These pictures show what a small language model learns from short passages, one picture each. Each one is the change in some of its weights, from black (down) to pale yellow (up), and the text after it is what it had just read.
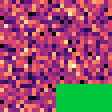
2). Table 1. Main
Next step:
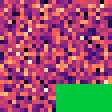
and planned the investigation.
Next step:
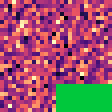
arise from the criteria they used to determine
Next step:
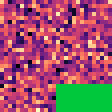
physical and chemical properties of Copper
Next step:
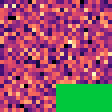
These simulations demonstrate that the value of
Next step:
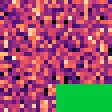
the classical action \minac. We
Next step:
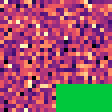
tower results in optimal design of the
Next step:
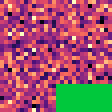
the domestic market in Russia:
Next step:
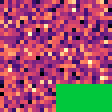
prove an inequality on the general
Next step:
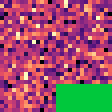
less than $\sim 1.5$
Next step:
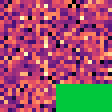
to the NLO corrections in the studied
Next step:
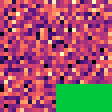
in hydrochloric acid was
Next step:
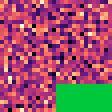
ratios and, more recently, flux
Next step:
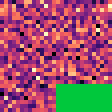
the locally hosted pages decrease
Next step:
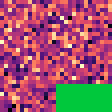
even plainer. Taken
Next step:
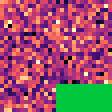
detection. This failure is directly related
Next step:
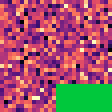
even in the presence of occlusion.
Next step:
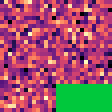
construct the median SEDs for
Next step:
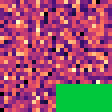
H. Freeman and
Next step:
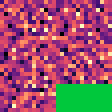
data storage structure for proposed
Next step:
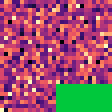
factors of puppet use,
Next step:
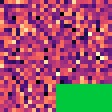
distribution of BL Lacs may result
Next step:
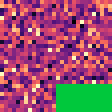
Evaluating Count in
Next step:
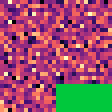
serial and parallel arrangement of
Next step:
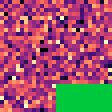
procurement performance in the
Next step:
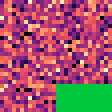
energy-optimal state with the energy
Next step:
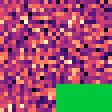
the river, during their transit
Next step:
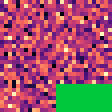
median of 1.4dB potential
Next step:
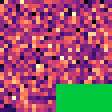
remote rural areas into close contact
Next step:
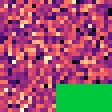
treat NSCLC. In some
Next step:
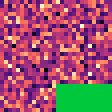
practice centre stage” and encourages
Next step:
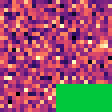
advection and diffusion, with a source
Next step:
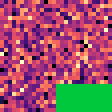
resources which keep her citizens
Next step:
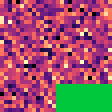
damaging effects of insects on
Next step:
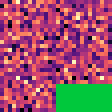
function: we present a transparent example of
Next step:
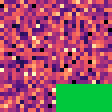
future generations (Aguilar,
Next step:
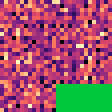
of the work of all the participants of the
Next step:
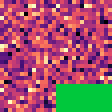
HOLMES experiment to directly measure
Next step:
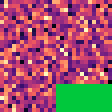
each order of expansion is a completely
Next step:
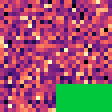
of climate change. Key
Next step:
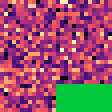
Performance and Nutrient
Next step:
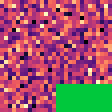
² NOIRLab
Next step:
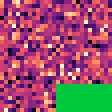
3.** Cluster's backbone
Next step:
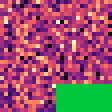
beam line is being designed for 50
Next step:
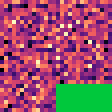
sort $s \in S$ as
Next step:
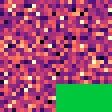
biorefinery based on
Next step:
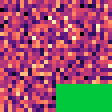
the CSIR, African
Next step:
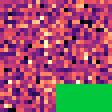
integrating with QFw.} %
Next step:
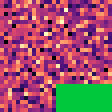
of a sphere, a line defect
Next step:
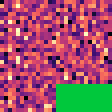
five percent of the general population has
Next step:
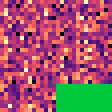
over-included by a factor of
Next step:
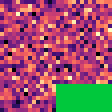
cumulative percentages indicate that
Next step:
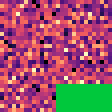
channels experience frequent variation over time,
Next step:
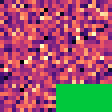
stopping target and identical in
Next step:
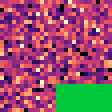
mandates increase the availability of the
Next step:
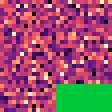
3. Demonstration of the
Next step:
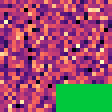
the number of short message responses
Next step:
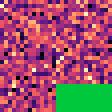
than a full-fledged
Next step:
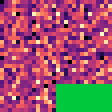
orbits with low circularity are part
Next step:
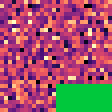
ions, organic conductors form
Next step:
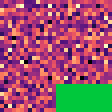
from Hausa/Fulani
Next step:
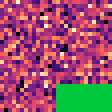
describes the proposed methods of generating
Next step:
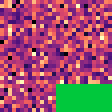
series of lenticular and thinning
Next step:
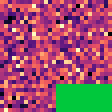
Vulnerable habitat -
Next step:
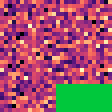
removal, which can be significantly reduced
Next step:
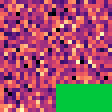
implants require long-term stability
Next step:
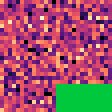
Cardiac arrest,
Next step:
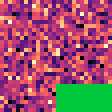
youth in Ogun State. The
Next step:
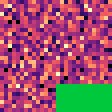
a . It holds that $a
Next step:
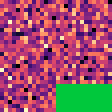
parent, F₂, and
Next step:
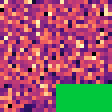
canker, an ecologically and
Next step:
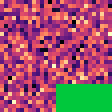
recording of the electrical potentials generated
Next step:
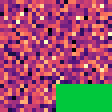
to the telescope's constrained
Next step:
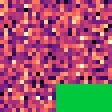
increased by a factor of 3.6 when
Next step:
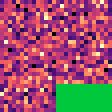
et al., 2007). In order to
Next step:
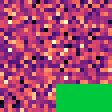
able to prove that they are capable
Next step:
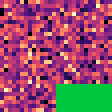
of Pennsylvania,
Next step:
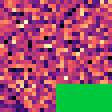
torus model, where the type 2
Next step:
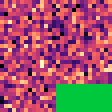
other group or chain which is known to
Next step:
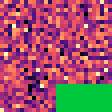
gender, marital
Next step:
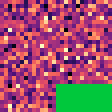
as \begin{eqnarray} \fl
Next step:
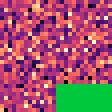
opacity⁸. Besides
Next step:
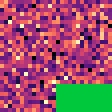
conditions and investigators' methods usually
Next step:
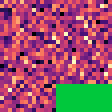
of the $d$ = 3
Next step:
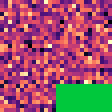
harmonic oscillator to the
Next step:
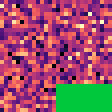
common approach for expressing dependence structure in
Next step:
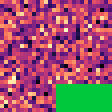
a parabolic cylinder
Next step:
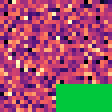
in the Ukrainian sphere of
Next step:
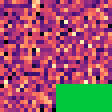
procedures for the selection of members of
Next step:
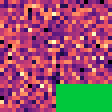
that are tan to brown
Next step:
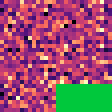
$C$ (middle panel),
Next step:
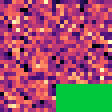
A practically important example in a group
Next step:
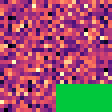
modulations. Minimum Shift
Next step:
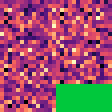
need for higher data throughput makes emerging
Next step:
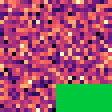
required for registration and login of
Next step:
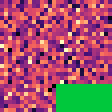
been amplified due to this. However,
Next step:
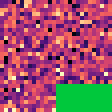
number of highly broadened lines. The
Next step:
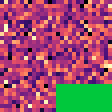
Accuracy (%) F1
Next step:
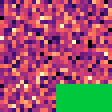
al., 2015). It investigates the
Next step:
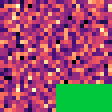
(8)$$ Above equation shows that
